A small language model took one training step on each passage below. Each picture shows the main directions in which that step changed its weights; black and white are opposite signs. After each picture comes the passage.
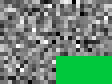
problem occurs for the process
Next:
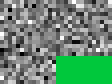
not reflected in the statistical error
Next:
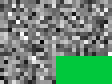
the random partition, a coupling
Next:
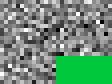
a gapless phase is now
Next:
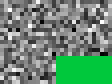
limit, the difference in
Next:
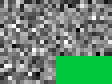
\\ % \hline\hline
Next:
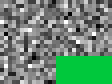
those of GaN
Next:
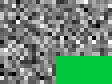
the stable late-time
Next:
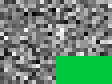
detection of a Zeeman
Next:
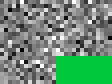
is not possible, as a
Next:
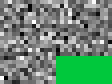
entangled modes governed by
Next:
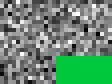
(ALS). Using the
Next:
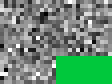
consider the results up to
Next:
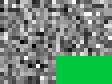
considered the scaling of the
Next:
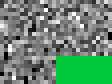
and training programs to users
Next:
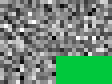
subsequent numbers of quadrature
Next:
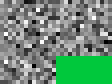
0$, and suppose that
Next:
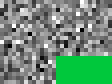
Collaboration} \address{Department
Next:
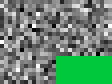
Institute for Particle Astrophysics
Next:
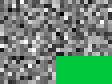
is not specific to integrating
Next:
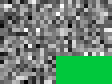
convection zone} For
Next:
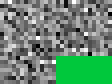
four distance ranges from the
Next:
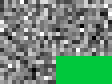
with the power-law distribution
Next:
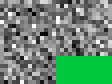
(f) \cdot
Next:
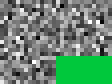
energy $ E $ of the
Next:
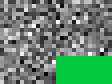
this deeper understanding,
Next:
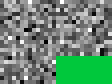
science, USM,
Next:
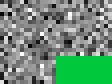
\caption{(Color online)
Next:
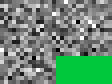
parton cross section for the
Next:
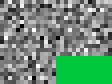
can thus also predict their
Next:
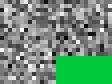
images with the value of that
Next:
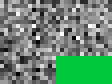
when $c>b$.
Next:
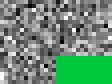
list of 10 independent operators is
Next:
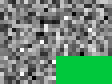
indium atoms at the
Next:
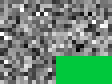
Faraday rotation measure
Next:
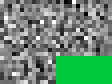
& Oscillator group
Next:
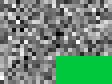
the same length is done by
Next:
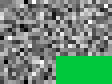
anti-parallel vortex lines will
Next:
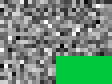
## II. Experimental
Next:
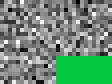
are easy to understand at first
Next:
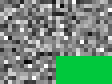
learning is presented to address the
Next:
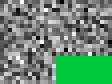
Here, \(\theta\) is
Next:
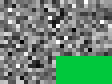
on the chiral symmetry.
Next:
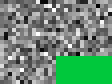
particle will in general be
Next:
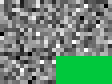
of the mirror's
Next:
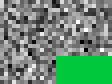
in the limit. So,
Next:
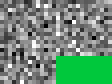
the vehicular environment has
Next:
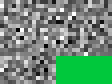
to their primary locus:
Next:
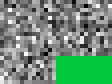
on the choice of these
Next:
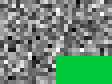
a global precession on the
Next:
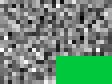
in the ICMs,
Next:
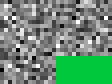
likelihood estimates of the model parameters
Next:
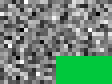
\address{Department of
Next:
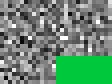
\nonumber \\ &\quad +
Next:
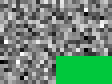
a detector. The power spectrum
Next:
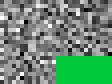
structure of the nova
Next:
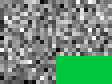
data with diverse background distributions,
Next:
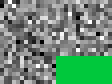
8 minutes were for the
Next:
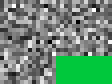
in a change of Chern numbers
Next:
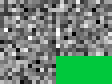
that case by the temperature,
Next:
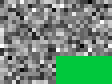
can be computed by using
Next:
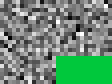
of forecasting future
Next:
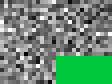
because the capacity of individuals to
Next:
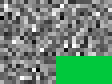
Upper panel}: Time evolution
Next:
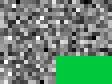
the test. To support a
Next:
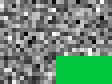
to the equilibrium value. There
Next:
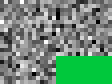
keV with energy resolution better than
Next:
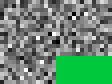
have converted the Amber
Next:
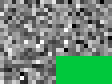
accurate, and efficient communication
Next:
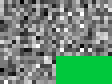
with $\rho$ and it
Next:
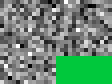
states that are becoming
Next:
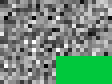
stimuli to electrical signals
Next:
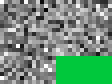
and it comes as no
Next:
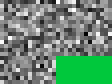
of this work (red
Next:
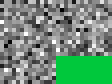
unusal and remarkable
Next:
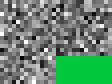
be considered as quasi-independent
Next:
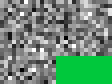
well and the Roman
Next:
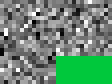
(\alpha ) \beta
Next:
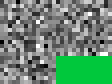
the Rician factors of
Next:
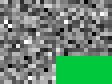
Chan, K.
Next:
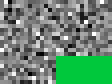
explain how individual CCs could
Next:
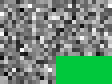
the gluon-fusion production
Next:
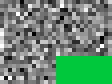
have been obtained by choosing
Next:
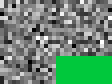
combine to yield an overall
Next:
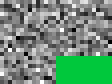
interval into a single value.
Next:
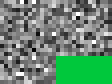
up quark was computed for the
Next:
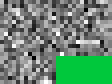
also generate a potential for various
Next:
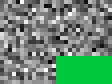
column \(j\) is the
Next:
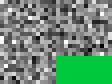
efficacy in providing feedback
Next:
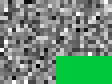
\beqa {\mathcal
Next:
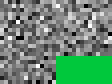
the introduction of a boundary might
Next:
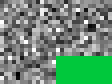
as semiconductor quantum
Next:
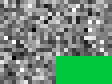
an unusual feature for
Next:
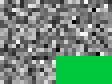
of freedom: the mediator
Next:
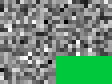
renormalized at any finite order
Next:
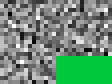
(UHV) decomposition
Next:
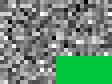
$\Delta_\alpha$ replaced
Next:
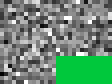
discharge current is 10
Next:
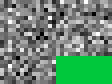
on the generator. However,
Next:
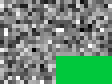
by three laser beams, there
